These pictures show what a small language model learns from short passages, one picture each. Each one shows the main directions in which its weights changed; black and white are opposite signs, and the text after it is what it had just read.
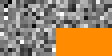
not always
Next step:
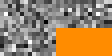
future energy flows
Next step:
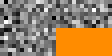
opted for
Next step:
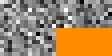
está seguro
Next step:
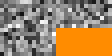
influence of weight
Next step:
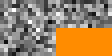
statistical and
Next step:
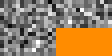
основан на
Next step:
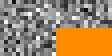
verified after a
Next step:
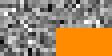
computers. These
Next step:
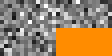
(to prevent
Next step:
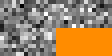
of the system,
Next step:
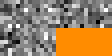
and tomographic
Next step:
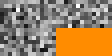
how to meet
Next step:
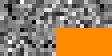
and other causes
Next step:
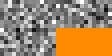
va bosim
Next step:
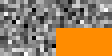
and spine.
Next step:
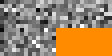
take into account
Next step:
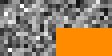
as pathologists
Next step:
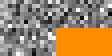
the evaluation system
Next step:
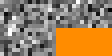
w skali
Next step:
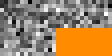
Hessian in
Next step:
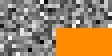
Mean SD
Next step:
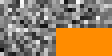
metal or
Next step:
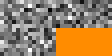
representar los
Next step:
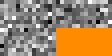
on the formation
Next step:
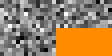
achieve with
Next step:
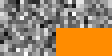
treatment with a
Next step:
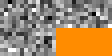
equipe de
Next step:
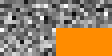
trata de una
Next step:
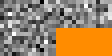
are looking
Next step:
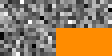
received 22
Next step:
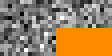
sob a
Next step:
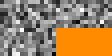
less active.
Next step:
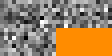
Regulatory framework
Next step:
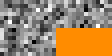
auf Basis
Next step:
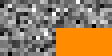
o volume,
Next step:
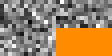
d ; y
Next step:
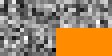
I. Hill
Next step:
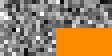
two calls
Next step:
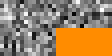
Cupid and
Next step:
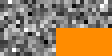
% обсягу
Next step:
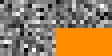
extracted from
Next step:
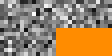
proof that
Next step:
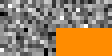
most frequently used
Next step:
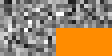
additional partition
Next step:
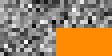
is noted for
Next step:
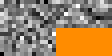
characteristics of,
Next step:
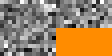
of Law and
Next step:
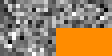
at δ
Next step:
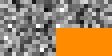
on six different
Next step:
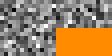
students to improve
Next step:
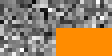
de las relaciones
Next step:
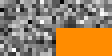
O tratamento
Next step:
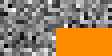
no scholarly
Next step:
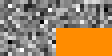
- basic
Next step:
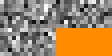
is seen as
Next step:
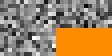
indirect methods
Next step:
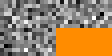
the drying
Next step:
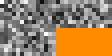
concreta de
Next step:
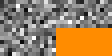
to identify
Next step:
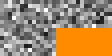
Ng et
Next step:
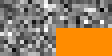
of its individual
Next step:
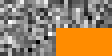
rezar á
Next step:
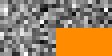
range from
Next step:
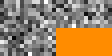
characteristics on an
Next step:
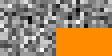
Lise var
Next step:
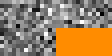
a bridge
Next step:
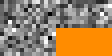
is the reference
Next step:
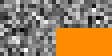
available in the
